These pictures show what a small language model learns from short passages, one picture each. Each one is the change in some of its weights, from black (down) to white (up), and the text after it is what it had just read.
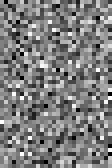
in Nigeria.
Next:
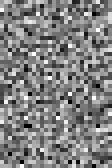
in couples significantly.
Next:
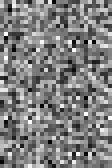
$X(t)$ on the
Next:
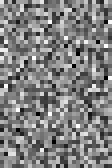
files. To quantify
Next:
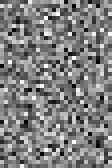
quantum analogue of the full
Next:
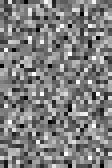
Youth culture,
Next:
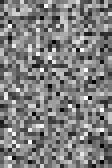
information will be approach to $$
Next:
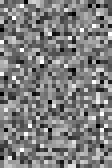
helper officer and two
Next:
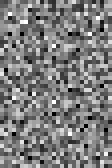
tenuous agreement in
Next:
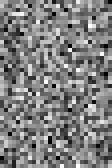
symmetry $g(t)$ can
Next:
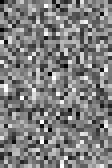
development. If the variables
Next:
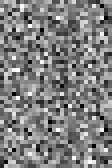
same system (1), that is,
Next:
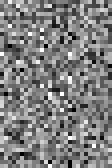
were conducted using the
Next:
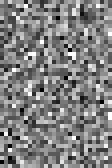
be seen if such a method is
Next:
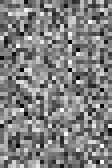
rotation curves.
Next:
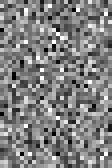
denoising Wavelet
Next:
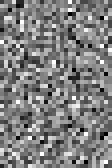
manifold (see Fig 2a
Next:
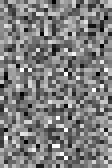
phase of growth and development
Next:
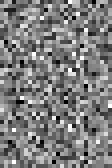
not have to sacrifice
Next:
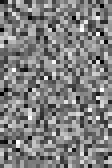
or public acceptance,
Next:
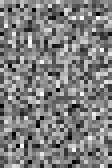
Production of Fiber
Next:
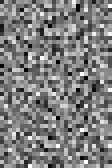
user privacy and
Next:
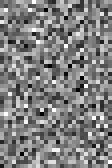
bath of elementary particles
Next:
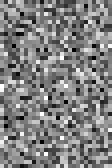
their corresponding names.
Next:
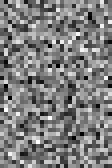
in the liver and
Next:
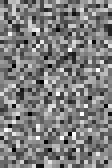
the last or the worst
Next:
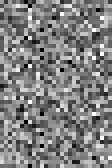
Note that the numerical
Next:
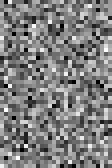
forthcoming works.
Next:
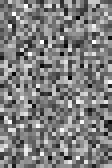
be feasible options to
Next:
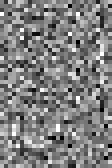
emerge and coexist with
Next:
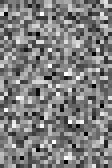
final set of recommendations
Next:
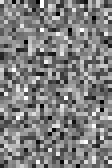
go-between between the
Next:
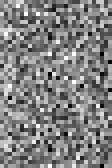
associated with the dynamics of the
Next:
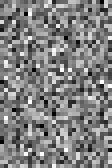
Starting in 2010 EF
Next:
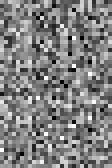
As what was mentioned
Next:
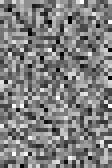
dots change from $%
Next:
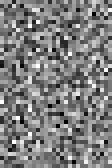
subdirectories -
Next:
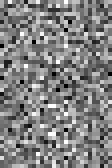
for some } n \in
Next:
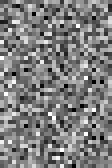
are defined by the mesh
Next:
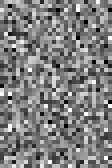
(where applicable) binary
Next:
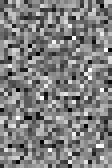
to enhance food
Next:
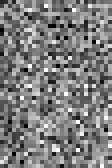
science and research assessment.
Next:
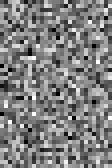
the progress of society
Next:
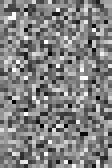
and comparing the results with those from
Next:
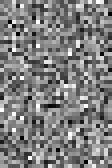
refine our mass formula and
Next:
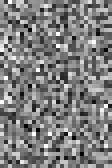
with messages or stack
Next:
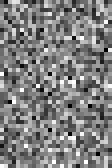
the friction force
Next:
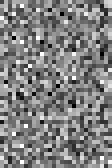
existential quantifier states
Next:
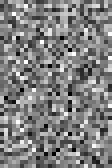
be achieved with a product
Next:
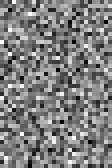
are grateful to
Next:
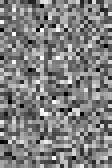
ACTION FOR
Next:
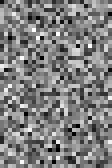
education paired with
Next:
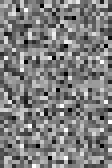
states of systems in RP calculation
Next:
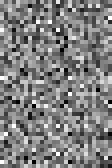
also get the break
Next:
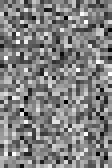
similar clusters and thus may be
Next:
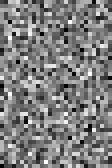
the research does not involve the
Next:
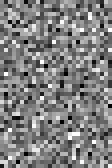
in patients of chronic
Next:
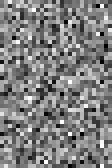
which is reflected in its
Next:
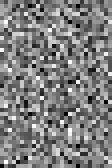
Covid-19 across
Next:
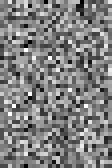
ratio, and there is a
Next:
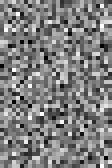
that is in good agreement
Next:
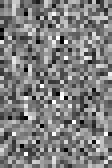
The study focused on
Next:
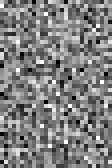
} m \leq x
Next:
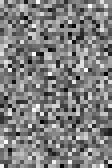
for $m_\chi =
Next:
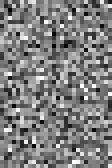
values of PGA. -
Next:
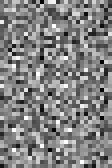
this to the noise value
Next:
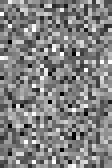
are also comparable to those of
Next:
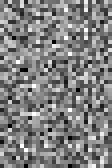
scenarios, including
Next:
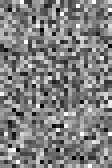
of the Gauss theorem
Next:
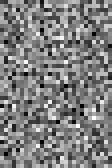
the potential of a rectangular
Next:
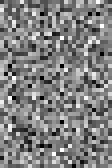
both forms are essential in
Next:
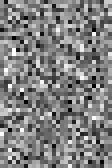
as a single component fluid,
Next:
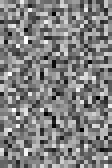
brackets, as well as
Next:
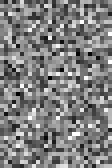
entries in Pascal's
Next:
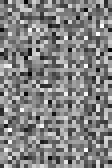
and part of the compression
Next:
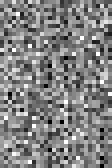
that all the sources are at the
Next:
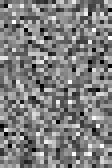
polymer for a fixed
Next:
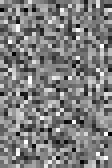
meet the current and future
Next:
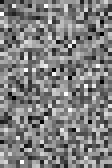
score, enriching the
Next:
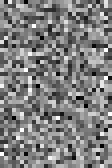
for music recommendation
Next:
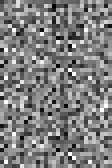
observed that an individual
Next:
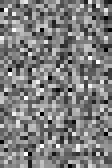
(background matching)
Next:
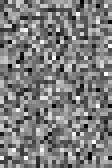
to achieve greater
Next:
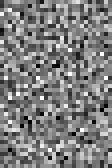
reported that lack of
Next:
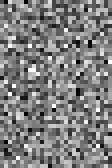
and institutions that act as
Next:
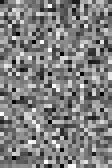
age group of 25 were not
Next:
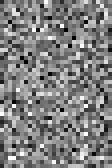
this paper can also be extended to
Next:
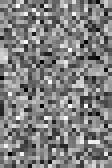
occasionally extended
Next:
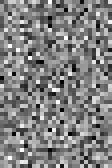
and Fig. 4 represents those of
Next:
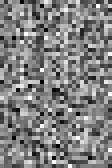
BLDEU Shri
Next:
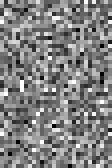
all scenarios.
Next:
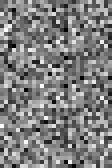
transformation of the sub-box
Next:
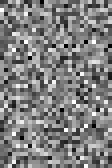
a, b, c and d be
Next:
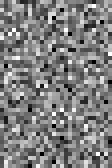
Findings: According to
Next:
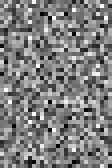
Public officials are
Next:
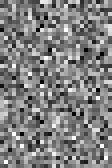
SECTION This article
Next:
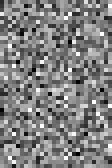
experiment presented the optimum rib
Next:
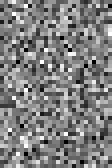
be noted that the value of the
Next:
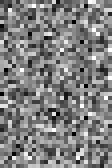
water associated with surf practice
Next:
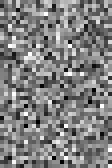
do the findings impact cluster
